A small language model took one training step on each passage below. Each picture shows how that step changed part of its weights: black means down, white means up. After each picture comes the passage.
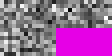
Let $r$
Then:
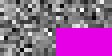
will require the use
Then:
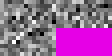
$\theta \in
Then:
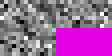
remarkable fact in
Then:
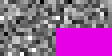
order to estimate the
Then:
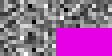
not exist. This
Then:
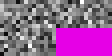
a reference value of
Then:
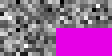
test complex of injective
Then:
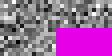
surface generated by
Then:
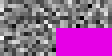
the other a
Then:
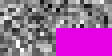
are known:
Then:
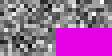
is identical with the
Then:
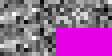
case of discrete
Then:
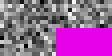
there is a constant
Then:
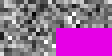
orientable double
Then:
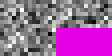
dagger structures
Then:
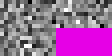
$$ It follows that
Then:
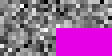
if the duration
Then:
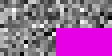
Appendix C} Here
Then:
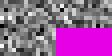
ways to partition
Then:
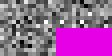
a free end,
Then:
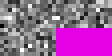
express the restriction of
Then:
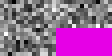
applying this to the
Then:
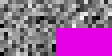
full references and some
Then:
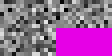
the following matrix
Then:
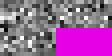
ways of representing finite
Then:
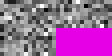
aspect function and
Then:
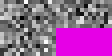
finds a polynomial
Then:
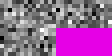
respect to the decomposition
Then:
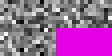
to deal with the
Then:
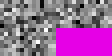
previous two theorems with
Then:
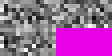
the previous approaches have
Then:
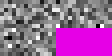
to absorb
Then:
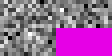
they are analytic ones
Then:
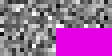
for which the dynamics
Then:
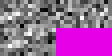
vectors produced by
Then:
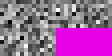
subspaces and can be
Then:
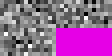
uniformly continuous on the
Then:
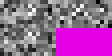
problem of finding eigenvectors
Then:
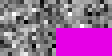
case is very similar
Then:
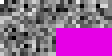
of your
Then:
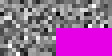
and initial distribution
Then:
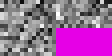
Proof.} Since
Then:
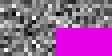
plot [smooth,
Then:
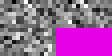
step sequence for some
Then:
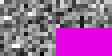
of additional structure.
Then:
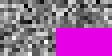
$d$ there
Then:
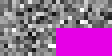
all subsets}
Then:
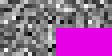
convergence, see
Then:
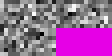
that for any
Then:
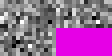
formulated based on
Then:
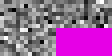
such that the density
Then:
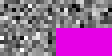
always performs better
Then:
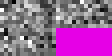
an idea of the
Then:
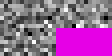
the previous subsection,
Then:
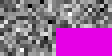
is large, making
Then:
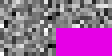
\item[] or
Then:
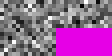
two missing ones,
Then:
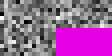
degree at most
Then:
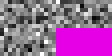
the noise of the
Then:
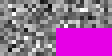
is shown in
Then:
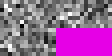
exists rational projective variety
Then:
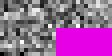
module. An example
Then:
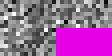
exist.} Furthermore,
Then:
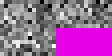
Lemma 3 of
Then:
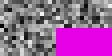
account the symmetry of
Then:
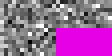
\\ However, as
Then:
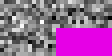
= \min
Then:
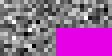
number of two
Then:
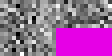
the next proposition.
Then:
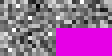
an open convex set
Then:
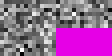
by a particular moduli
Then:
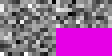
however that there is
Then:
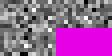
current family of continuous
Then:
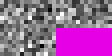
modulus of the elements
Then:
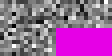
the Killing
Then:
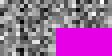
inequalities with one
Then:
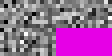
right hand side tends
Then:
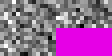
even convex piecewise affine
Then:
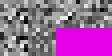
et pourrait
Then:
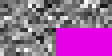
needed --- search for
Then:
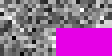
can be obtained using
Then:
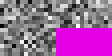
operator. Here we
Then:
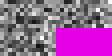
back the process to
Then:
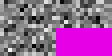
compare the performance of
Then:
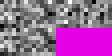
general nonlinear convex
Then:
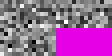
all possible transitions
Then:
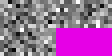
uniqueness. Finally,
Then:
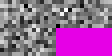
$i$ and
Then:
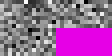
any bounded sequence
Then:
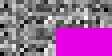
polynomials of that degree
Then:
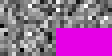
few results from Theory
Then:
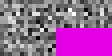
with continuous Haar
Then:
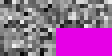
monoidal structure. The
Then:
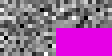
crossings introduced by
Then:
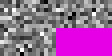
algebra followed by a
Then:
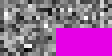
balanced metric
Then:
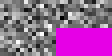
a trust region
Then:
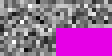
so large that
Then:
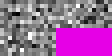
has shown that for
